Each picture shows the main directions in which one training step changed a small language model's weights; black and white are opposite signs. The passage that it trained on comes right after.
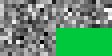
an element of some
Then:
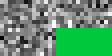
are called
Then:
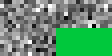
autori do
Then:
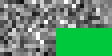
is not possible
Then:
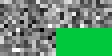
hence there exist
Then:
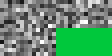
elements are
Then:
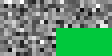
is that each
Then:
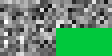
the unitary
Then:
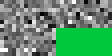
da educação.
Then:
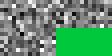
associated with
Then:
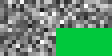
for the set of
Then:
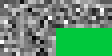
and functions of
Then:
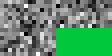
given $N
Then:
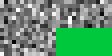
d r.
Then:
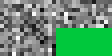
store can be
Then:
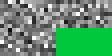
assume that we are
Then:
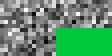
так и
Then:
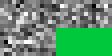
norms approved
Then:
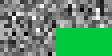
previous work
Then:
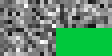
a skos
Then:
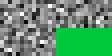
without parameters
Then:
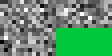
absence of
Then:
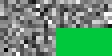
of energy
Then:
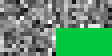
The density
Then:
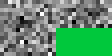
wet ter
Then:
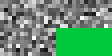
impact on the
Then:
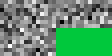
el temor de
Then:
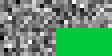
strategies and
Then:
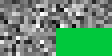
suit well under
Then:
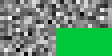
structure. The
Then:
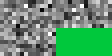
next compute
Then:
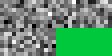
stability and
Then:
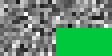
special place
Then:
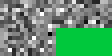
seeing you
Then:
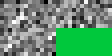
if his
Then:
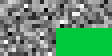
+ \overline
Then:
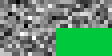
representation on
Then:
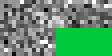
and the UK
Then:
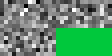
$.} \noindent
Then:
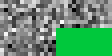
used in its
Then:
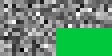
proved that
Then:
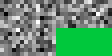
of mental
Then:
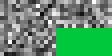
of performance –
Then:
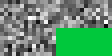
compensations and
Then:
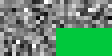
portable and
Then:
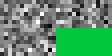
composent des
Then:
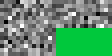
la unificación
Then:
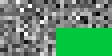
components, then
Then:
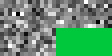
S\'os and
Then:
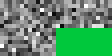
For the proof of
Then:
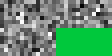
a $v
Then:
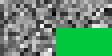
were of age
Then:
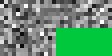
provides an
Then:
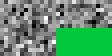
: x \in
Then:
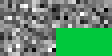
function on a
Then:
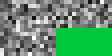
convex on
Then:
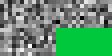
a compact
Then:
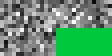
the roots
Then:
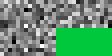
construction presents
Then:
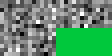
The author
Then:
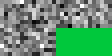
an isometric
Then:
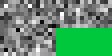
the range
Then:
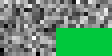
paper presents
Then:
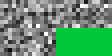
since $\Delta
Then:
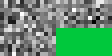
ad hoc de
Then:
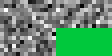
with more general results
